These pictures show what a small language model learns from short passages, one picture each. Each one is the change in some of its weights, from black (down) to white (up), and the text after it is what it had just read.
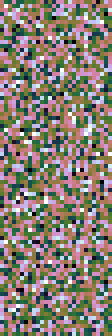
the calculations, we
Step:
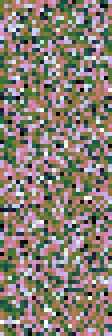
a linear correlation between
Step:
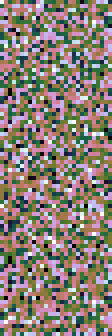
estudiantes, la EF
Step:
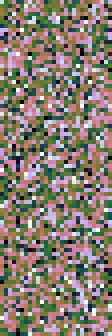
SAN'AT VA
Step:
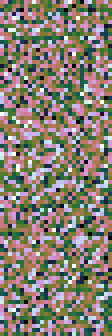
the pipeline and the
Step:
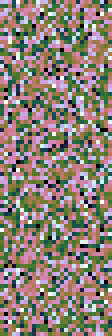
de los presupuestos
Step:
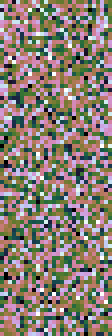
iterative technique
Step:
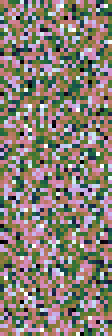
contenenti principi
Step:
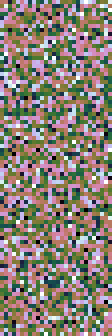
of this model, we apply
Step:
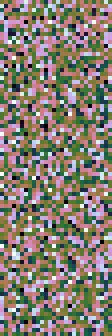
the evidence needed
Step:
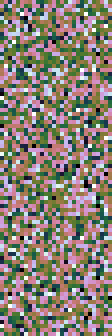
such links does not
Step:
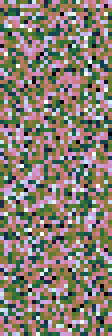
process window within the
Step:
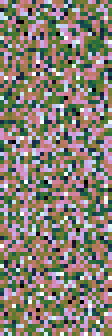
scenario for this work
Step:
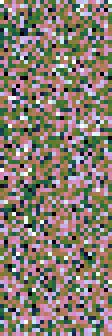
дин, Ҳам
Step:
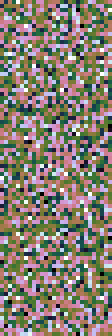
collision after the
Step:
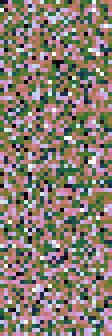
de Dirichlet e
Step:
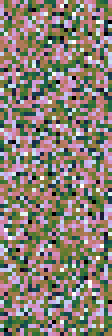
in the DFM case,
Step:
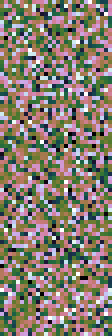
as the excitation.
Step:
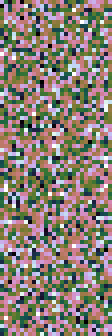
effect removal.
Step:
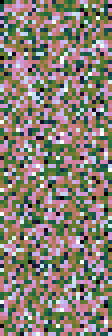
left side plot
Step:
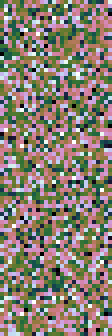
indicators are presented.
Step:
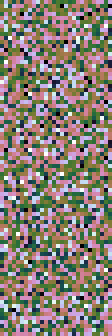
fields only lead to an
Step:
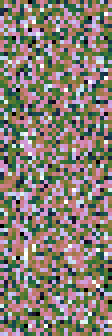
turgan ancha turli
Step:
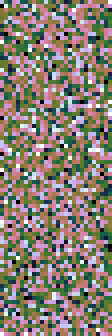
manner. To
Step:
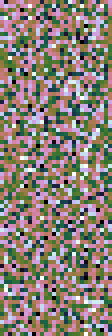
convenience, we
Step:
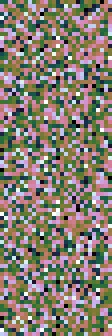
dust inputs from
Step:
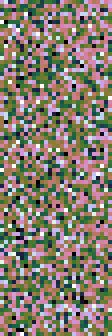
\to 0$. One has
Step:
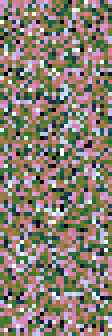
600 km al centro
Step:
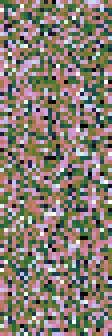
PC structures to
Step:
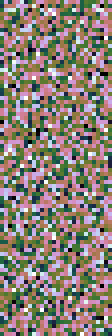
este cenário
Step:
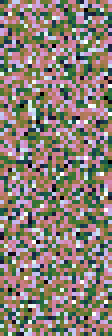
forcing agents would
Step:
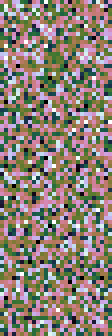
этапах и не
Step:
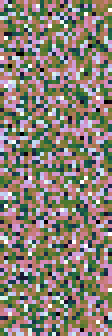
function also takes contributions
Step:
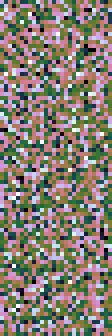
the origin, we can
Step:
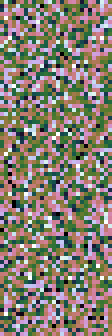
realizado, contribui
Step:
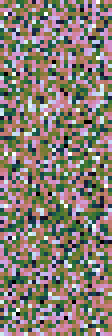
da Penha. A
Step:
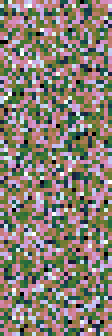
utilizing an online
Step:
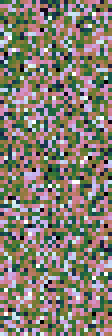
V. organizmda
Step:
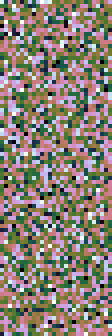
are solutions of type
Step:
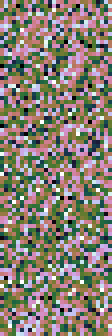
when $m_Q \ll
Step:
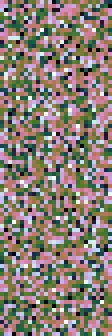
Mumtoz so'z
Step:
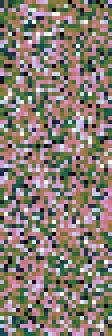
données, des
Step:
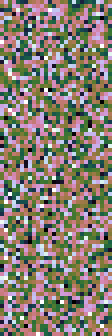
and P. Kulish,
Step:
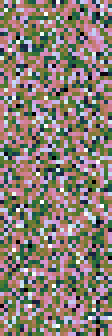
de gestão de dados
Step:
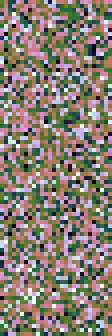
$M$ rounds.
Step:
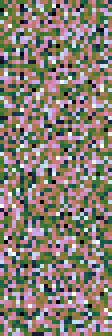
kanallari orqali
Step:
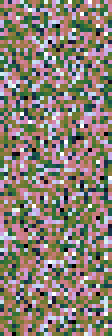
of the oscillation
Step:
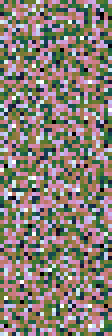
be an integer,
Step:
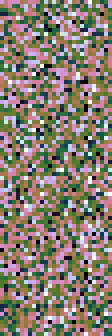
at the GUT energy
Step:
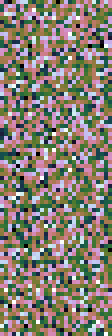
the treatment of
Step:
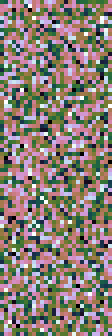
By considering overlap
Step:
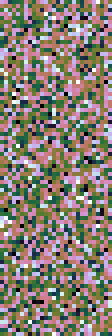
“Xusrav va
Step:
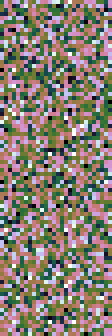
At the same time, the
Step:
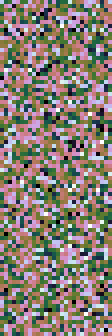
at any moment before
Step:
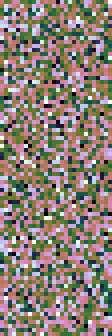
was to explain the
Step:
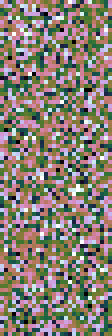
to the Supreme
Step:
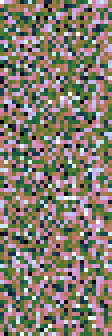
% yangilandi;
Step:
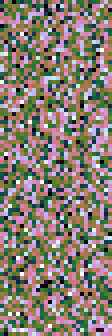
Svanbaev et
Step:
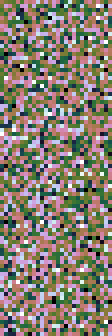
characterize the observed
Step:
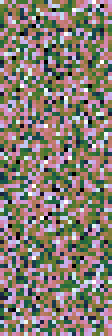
: Canadian
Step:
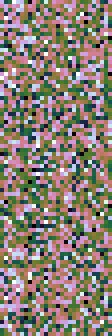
we also obtained a few
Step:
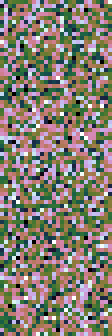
dominant. The single
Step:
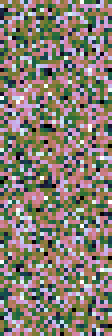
\frac {\dot {\hat
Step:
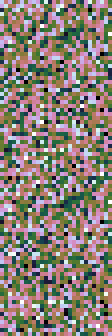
conversion with a new
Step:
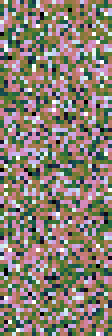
zal de rechter
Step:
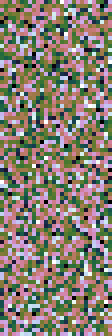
wouldn't grow
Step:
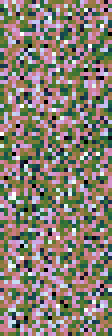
ще відомий
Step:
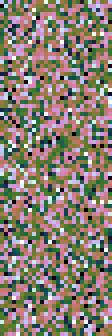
Phys. A {\bf
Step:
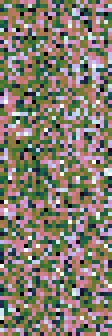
| a_k\geq
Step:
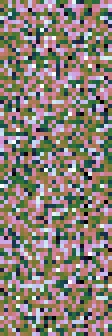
the breaking of the
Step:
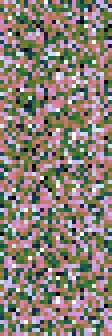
hayotini ham
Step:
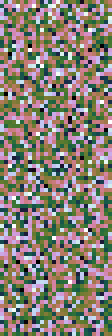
the parity transformation, as
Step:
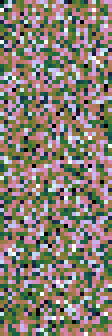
hole for different QD
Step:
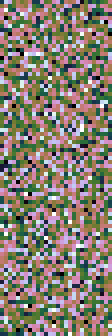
amplitude of the
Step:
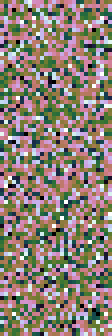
than that occurring
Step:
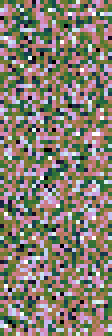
shundaki, har
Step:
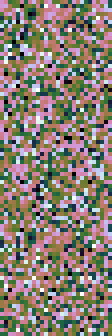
la realidad humana
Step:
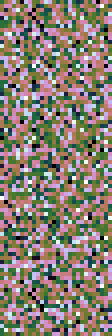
дослідження –
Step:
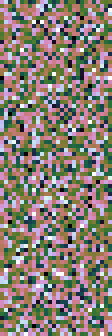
para la consulta de
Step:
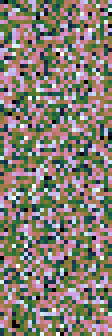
disjunction, we
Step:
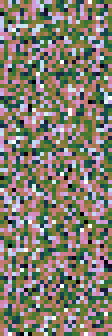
the standard lattice
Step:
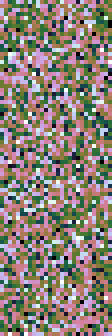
by exploiting
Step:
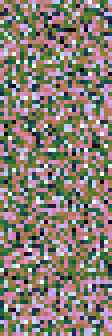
In the calculation which has
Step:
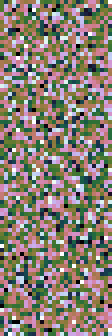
compared to the prediction
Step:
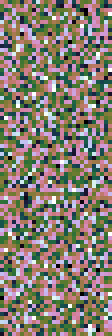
do ambiente. O
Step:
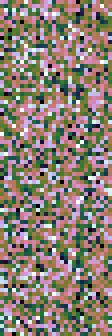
Benefícios da
